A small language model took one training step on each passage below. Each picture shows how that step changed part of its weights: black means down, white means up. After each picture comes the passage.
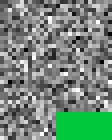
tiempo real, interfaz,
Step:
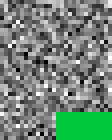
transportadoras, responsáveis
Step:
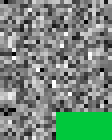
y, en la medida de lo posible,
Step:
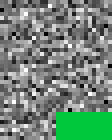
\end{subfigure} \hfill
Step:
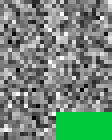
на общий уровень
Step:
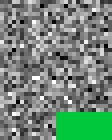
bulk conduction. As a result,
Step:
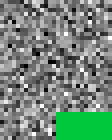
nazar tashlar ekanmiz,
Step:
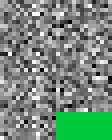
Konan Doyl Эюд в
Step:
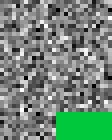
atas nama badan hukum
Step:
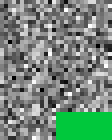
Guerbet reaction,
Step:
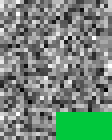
ненормований робочий
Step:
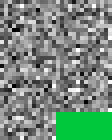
resta evidenciado que a
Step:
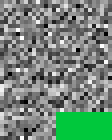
automaton that behaves as
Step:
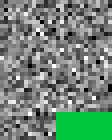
the tunnelling parameter $\gamma $ on
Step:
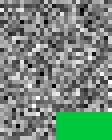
composed entirely of CCS
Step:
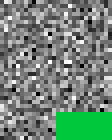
loqaydlik, beparvolik
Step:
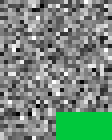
the relevant cross-sections were
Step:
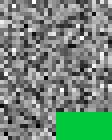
de contacto telemático
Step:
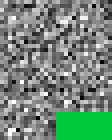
panel shows the data with the
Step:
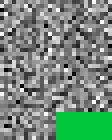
when we design systems for tactile
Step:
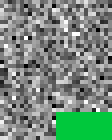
loss of resolution in the direction
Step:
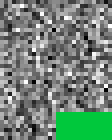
the respective scattering frequency and
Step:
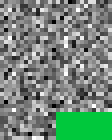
is that, even in the presence of
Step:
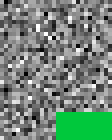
in other educational contexts.
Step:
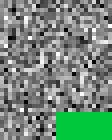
matters with zero effective mass
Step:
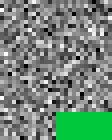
técnicas utilizadas
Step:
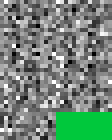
the covariant counterterm
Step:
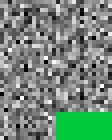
ветеранів війни,
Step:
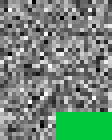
number of independent matrix powers that
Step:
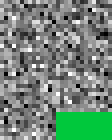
we have found that the Aziz~II
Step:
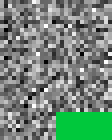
finite temperatures. We begin by
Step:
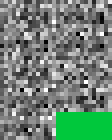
qarindoshlik aloqalari va
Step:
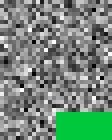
indicative of increasing amounts of
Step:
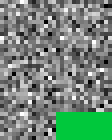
o‘zlashma birliklar va
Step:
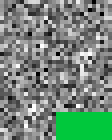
Carlo trial model runs to
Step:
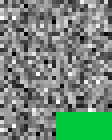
single qubit plus cavity. The
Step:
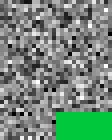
nm Resolução da pupila
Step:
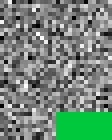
yil Ma'qullandi:
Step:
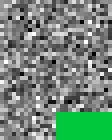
3): The fitted oscillator
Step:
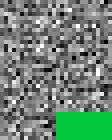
In this section, we consider the case
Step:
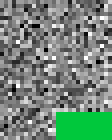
1$ independently on values $U$
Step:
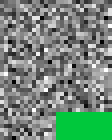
et corrigée par le duo
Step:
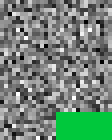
Science and Research*, 2(10),
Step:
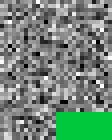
глава Национального
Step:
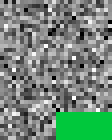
1/$\Gamma$ to the direction to the
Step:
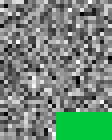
sheet likely continues to
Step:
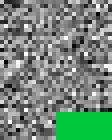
hadrons and photons. We find that
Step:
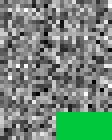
середовища першої
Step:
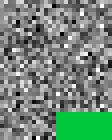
However the Haslam map
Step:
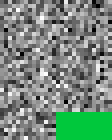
annealing} — a process during
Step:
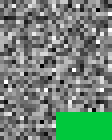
дуги расположены
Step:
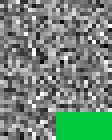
overlapping with the SMM1
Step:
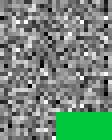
qilishga ajratish
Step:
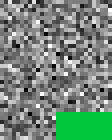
on the attributes, deeming
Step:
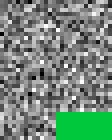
single photons in a two-slit
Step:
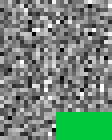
même article présenter des
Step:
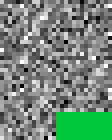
linguistic-based dementia
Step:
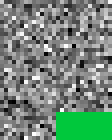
and $g$ is the amplitude of
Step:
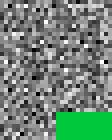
tayyorlagan dori
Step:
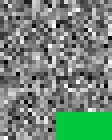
hipotesis penelitian
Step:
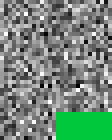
in den Kategorien der
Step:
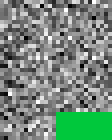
*Breakout Groups*, die
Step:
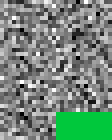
VÍDEO Y/O
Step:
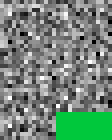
(Бедные люди
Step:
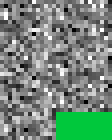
immatériel pour ensuite
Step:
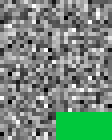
роллар назариясига
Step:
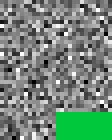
passed water was transferred to a
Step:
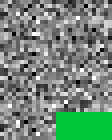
que a classe “fundo”
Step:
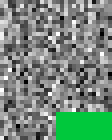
викликає війна
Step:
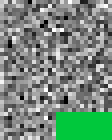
468 Sultonov Sherali
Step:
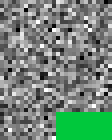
The uncertainty in the
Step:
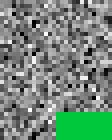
normal, sampel tidak
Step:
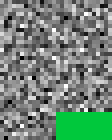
завершение хочу
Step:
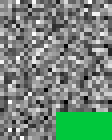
19 Сардобинского
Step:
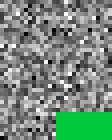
\bigskip % Use the
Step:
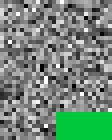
couplings run with $\Lambda$.
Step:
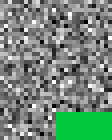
to define moment parameters \begin{align}
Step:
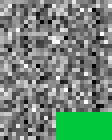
усулларини қўллаш
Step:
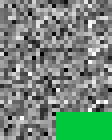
3. Phase Transformations in
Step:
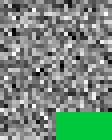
Zhang \& Fall 1999) and
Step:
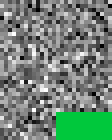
faol va o'rta yoshli
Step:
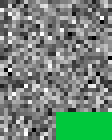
faster than running the full
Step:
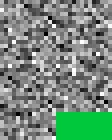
a residual shifting conditional
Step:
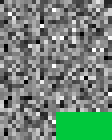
\caption{The information contained in the
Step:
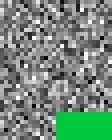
are not expected to be significant.
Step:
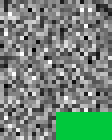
\bibinfo{journal}{Journal of
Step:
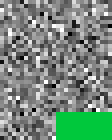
counts do not represent a definitive
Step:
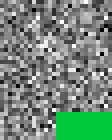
7 and 8 qubits uses a pool
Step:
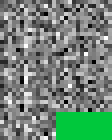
ko'rsatkichlarining bir
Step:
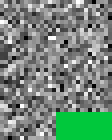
deyarli aniqlanmagan.
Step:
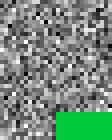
chức Last Generation
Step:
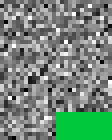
with the upper and lower normalizations
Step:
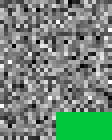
\ge a_i + a_j$ where
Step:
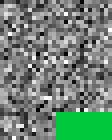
olish tezligi, sistolik
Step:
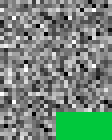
Base+All is on par with the
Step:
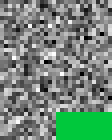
hipodermis o tejido
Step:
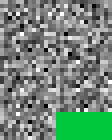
closely related approaches in
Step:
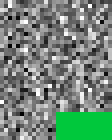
ms. Per ulteriori
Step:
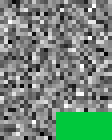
dare solo, seguendo le
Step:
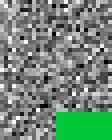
Borliq nazariyasi
